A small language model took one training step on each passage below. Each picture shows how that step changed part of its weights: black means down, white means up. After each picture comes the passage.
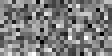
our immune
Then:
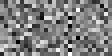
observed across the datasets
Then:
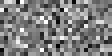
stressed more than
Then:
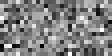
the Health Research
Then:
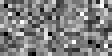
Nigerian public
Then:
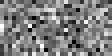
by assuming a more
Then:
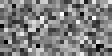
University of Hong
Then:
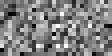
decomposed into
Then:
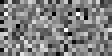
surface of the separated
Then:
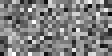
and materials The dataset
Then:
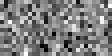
removed from the
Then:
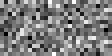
trained with paired
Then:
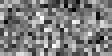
NK hybrid
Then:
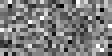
which agrees with the
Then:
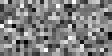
in the orbital
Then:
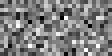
is ascribed
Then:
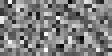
most active compounds against
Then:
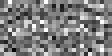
two different distances
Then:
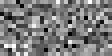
miscarriage of
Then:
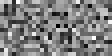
cases, namely
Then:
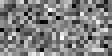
representation. These can be
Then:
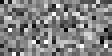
at each vertex
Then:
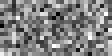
of these solutions.
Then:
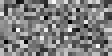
development or integration of existing
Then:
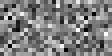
right-hand side
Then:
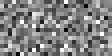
this antibody to
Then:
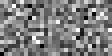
channels which cover the
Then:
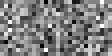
Total absorbed
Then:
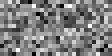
a child? -
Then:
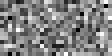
dealings with members
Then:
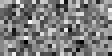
On the other hand,
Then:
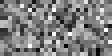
be seen in Fig.
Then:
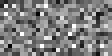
journals to
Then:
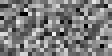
kind of values,
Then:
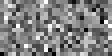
declining flux from
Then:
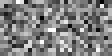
applications, it also
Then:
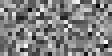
densities, it
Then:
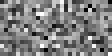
are based on a
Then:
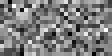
dynamical system or the
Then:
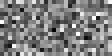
beyond the degree to
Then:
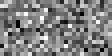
is the Hamiltonian with
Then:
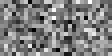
results of the soil
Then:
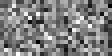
The respective magnetic
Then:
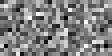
that are entangled
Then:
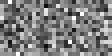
the frequency of a certain
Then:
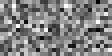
intranet than
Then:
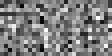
short QTc
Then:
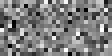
distance using the shortest
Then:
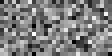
as representing the
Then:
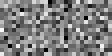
performance was assessed using
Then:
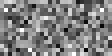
transformation, authors propose
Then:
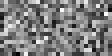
and L. F.
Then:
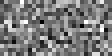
We append a
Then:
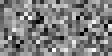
National Laboratory
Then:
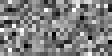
the model. One example
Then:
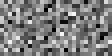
subset size of the
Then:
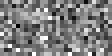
(1990) observations
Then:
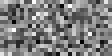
found in existing research,
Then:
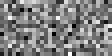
obtained resistance results with
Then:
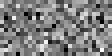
increasing from right to left
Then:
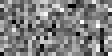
were recorded in
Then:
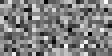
an opportunity
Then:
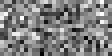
have been reported in
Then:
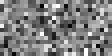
at $z$
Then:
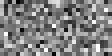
models for better integration with
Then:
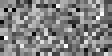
was extensively
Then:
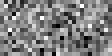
star with envelope
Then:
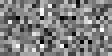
Eket town
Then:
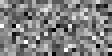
and quadratic
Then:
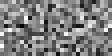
bromide in
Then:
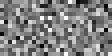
: Investigation R
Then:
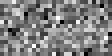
the March of
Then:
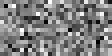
free Dirac Hamiltonian
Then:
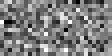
distances from the interaction
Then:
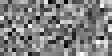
identify the causes
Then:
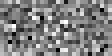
account the contribution from the
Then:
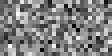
model to drive behavior
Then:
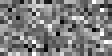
injection point result
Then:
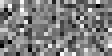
caste but
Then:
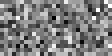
of structural
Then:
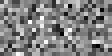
although access to traditional
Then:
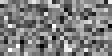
limit (TL))
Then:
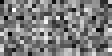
mainly including gas content
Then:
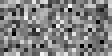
can be applied to
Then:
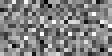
poor HIS represents
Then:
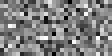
overtakes the
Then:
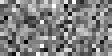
with a very light
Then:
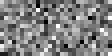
for granted
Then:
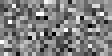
insulating and having
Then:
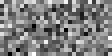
them. On the other
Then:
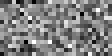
relationship of these actors
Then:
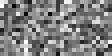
2020. This discovery
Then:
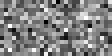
an idealized
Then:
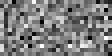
moderate loss.
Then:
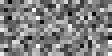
notion. Section
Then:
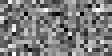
the resistance and
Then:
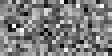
the millions available
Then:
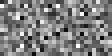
array and a position
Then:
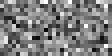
parts run directly,
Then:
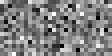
the urgent
